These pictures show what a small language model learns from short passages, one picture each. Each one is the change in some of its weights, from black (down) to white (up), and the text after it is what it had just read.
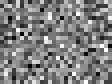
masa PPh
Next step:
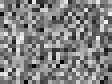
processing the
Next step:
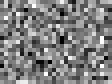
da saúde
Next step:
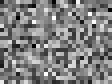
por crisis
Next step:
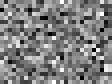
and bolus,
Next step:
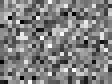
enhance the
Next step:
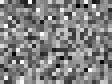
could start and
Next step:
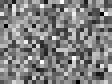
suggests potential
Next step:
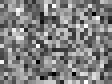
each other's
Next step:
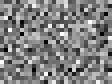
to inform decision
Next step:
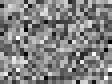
assess PD
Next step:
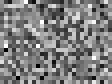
los cuales
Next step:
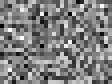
– because there are
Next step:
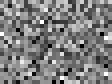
than on the resources
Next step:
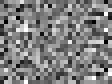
quello a
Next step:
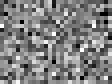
diagram of
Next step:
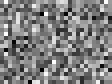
presente trabalho
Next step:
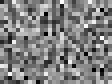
was obtained, used
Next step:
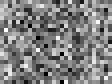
yoki siyosiy tizim
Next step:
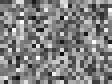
the formation of
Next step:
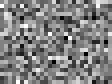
Roma population
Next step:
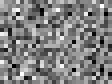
de canais e
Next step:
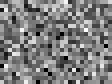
continuous motion
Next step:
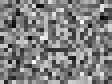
with male
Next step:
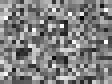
about preparing students
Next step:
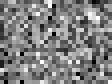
Satisfaction with
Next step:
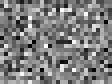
No contesta
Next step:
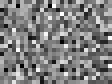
that the contrast
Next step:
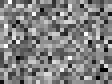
discussão a um
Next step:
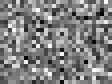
the EEG
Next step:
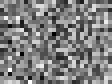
MP like
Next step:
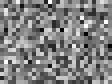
females and the
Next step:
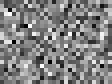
reading, the
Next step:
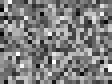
Among the
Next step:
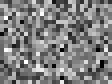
of a ITS
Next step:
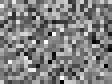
some of the financial
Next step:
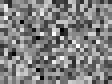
of the process.
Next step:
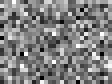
find out which
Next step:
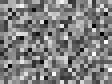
motivational support from
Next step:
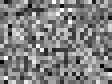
parameters chosen
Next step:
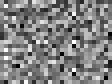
e famosi
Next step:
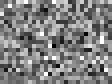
O aumento
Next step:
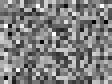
ст. і
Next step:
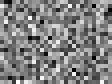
personal disaster
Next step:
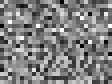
from mothers
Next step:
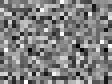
alternate between
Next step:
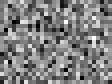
subset. A
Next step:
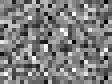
visant à
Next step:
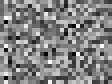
realizó una
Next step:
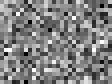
входа с
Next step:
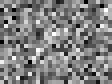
shortage of
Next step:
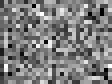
a PCC
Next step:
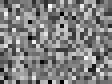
that will be used
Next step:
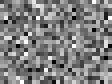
la actividad
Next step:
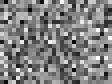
and detecting
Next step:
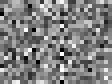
level of satisfaction
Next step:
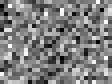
an Assistant
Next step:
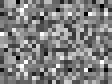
can also be
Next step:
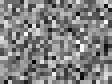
ilovalar va
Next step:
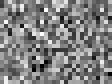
energy consumption growth
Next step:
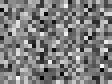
stress factors involved
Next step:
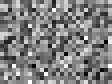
clear criteria,
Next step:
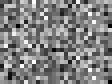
will try to
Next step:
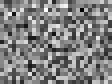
living in the
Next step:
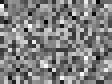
which has had a
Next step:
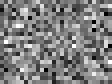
laws was
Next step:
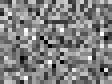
from learning device
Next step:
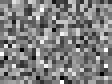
point of air
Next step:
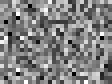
other hand, are
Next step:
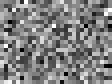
of methane
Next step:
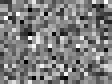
in point 3.
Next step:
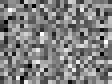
fill has been
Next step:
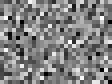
to obtain more
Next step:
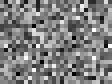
la diversité des
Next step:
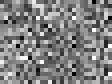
la institución
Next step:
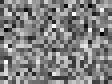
profile and
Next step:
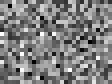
therefore we can
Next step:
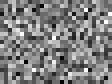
consumer interest
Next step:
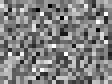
- I strongly
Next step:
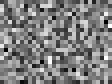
не понимая
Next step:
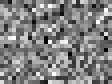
linguistic material
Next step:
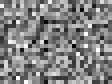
signals into
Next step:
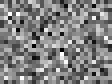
on the limitation
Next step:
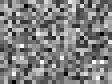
interest. 6.
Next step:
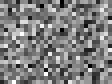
policy instruments
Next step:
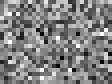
на развитие
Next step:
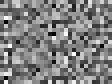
utilizando los
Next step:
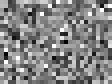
area (top
